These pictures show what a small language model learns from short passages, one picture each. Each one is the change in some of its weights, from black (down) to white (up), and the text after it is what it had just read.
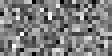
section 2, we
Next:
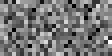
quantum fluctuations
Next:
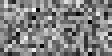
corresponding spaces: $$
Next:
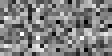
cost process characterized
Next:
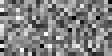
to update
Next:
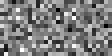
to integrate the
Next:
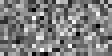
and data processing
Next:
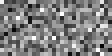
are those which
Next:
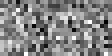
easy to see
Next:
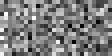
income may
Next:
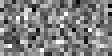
state-sum expression
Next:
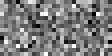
were regarded as
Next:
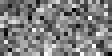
systems should be
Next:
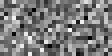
strain is not
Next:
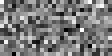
of such errors
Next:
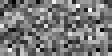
this is the first time
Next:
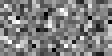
other projectile
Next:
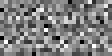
high pressure node
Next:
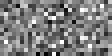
capability of
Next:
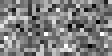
$m$ given in
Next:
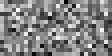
like to thank
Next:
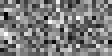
of the uniqueness
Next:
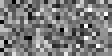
connection with the
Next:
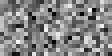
any $2 \leq
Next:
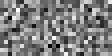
use, which are
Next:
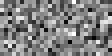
to be uniform
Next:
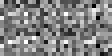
diffeomorphism of
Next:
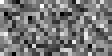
may shift its
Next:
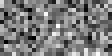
using different fractional
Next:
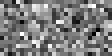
induced claw is
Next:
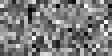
mean that the corresponding
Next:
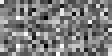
in what cases
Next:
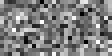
show it is a
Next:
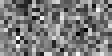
is the case for
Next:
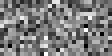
the set of all
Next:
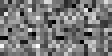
states describe the
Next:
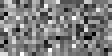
are taken from
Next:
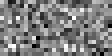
first $j$
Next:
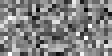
$P \in
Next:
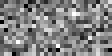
I} q_i
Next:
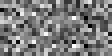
can be measured --
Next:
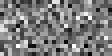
the sequence of random
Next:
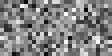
user as a
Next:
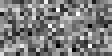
the quest to
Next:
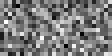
the action is only
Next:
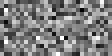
galaxies is
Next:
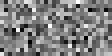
subsection. The
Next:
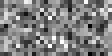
then we call it
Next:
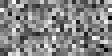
when neuron
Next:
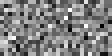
named author
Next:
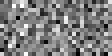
different planet
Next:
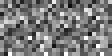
the study of this
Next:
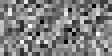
presents a distribution of
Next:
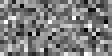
two-bit range
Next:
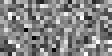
By a natural
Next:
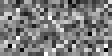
the following, we consider
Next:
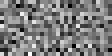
coefficients of
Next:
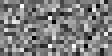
optimal multisubsets
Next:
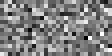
Markov property
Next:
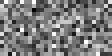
the MHD
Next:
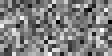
the cooperation
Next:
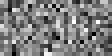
was proved by
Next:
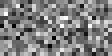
the forecast
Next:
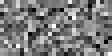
already been
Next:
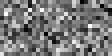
the \intg
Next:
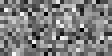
proper (Proposition
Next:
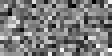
their coupling to
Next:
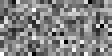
with an oriented
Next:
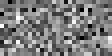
reason this
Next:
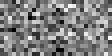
symmetric property
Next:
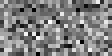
bond distance
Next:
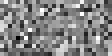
a {\em final
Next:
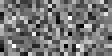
the vertices of
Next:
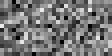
the super singlet
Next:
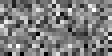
the linear system required
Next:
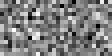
symmetry and quantum
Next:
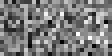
specifications into
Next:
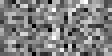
model, inclusive of
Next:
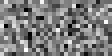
arc length of the
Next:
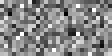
Later on,
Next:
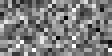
the assumption,
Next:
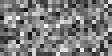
the charged
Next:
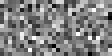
is based on a simple
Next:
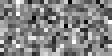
\cap B)
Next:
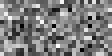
the rest then follows
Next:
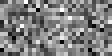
radius: $C
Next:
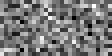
the Possibility
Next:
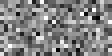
covering condition is
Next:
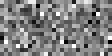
is regarded as
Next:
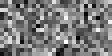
quotient the
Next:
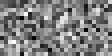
active one (not
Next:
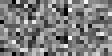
boundary conditions was solved
